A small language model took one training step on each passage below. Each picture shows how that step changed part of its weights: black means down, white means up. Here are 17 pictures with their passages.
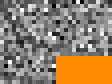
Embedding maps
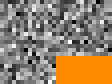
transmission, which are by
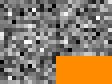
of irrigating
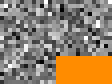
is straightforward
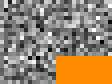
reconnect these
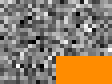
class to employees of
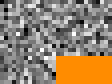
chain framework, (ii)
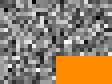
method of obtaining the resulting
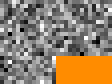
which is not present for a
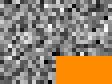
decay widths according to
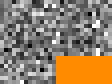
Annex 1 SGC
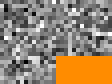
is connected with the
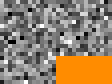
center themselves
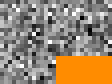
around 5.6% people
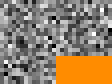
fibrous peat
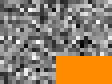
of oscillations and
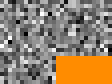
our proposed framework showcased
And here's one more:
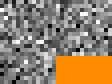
of the generalized map has
